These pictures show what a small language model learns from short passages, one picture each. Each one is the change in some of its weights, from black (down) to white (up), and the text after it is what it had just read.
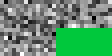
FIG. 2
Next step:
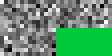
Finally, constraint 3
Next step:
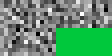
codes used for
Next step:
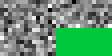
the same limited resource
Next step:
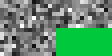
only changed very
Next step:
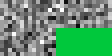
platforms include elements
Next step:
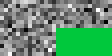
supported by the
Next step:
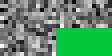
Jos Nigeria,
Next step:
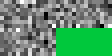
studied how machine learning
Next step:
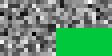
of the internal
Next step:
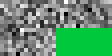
during solar maximum for
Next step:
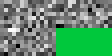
transferred to the
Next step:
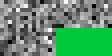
transmission of SAR
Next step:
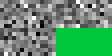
suffer from
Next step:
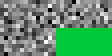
the best choice for
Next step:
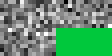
herbal medicine
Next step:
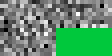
by rotation is
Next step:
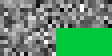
this paper will concern
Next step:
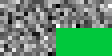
for and how these
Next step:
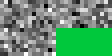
priors, but
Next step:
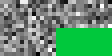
follow the method of
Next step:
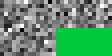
well-known transfer
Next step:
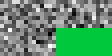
and reach a
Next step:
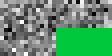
on lattice QCD
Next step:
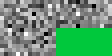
resonance are often also
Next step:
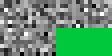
excited string level can
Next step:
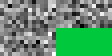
level, people
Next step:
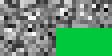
near the orbitals
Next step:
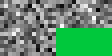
in the description of
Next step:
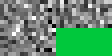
each user in the
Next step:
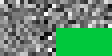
If the safety
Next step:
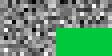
education is lower at
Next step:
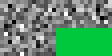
law that always
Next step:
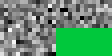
the same moduli
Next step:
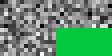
into it. The
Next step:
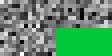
use other instrument variables
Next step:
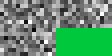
than the reflected energy
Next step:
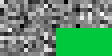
(as it is
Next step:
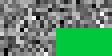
an unparticle
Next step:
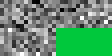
as follows:
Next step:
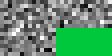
job security in the
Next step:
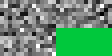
of the integral with
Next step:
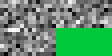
to drop to
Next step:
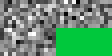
shape of magnetization for
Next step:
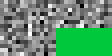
causality in the
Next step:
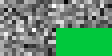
text mining
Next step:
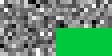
→ What
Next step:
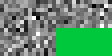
ancient days
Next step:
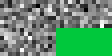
particles in the previous
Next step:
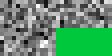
en la salud
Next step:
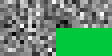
utilising the
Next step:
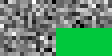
simulations, the
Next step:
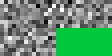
To construct a spatial
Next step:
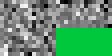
barrel and extended
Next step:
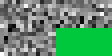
gates up. The
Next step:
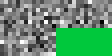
subjects by any of
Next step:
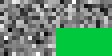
and Krevor
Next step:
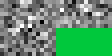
slow to moderate
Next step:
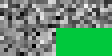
of pressor response
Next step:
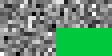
cut into a certain
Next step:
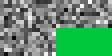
accumulation since
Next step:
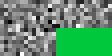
the sea and
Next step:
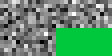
to room temperature,
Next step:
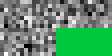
expected to know the
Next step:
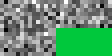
model has two important
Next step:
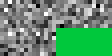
Some computing facilities
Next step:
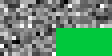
typical examples of
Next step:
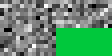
with a diagnosis
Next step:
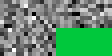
indeed the case,
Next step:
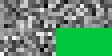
complexes and solid
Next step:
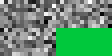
It is expected that
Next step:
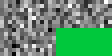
record in the format
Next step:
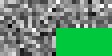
goal, teachers need
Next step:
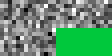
can be solved
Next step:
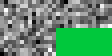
technique of exact
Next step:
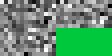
It is not difficult
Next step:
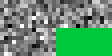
comparable to the gap
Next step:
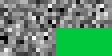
the continuous optical driving
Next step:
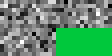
offered by
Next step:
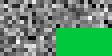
method proposed in this
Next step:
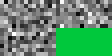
The scaling field method
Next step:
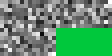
time, and that
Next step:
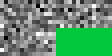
Experience of
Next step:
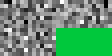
is equal to the
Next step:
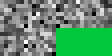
table and it was
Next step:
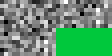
by Shitsman
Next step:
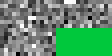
prior to direct
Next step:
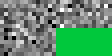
the composition $\mu
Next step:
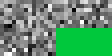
aspect of this is
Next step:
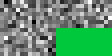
branching matrix of
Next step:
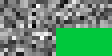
traces of them
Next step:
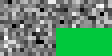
& Herr,
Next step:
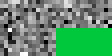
to which the literature
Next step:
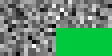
Rev. A
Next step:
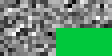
central axis of the
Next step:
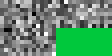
insulation is
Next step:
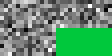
supported by the various
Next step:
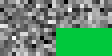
Eastern Europe
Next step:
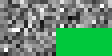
would like to
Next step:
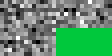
et al.
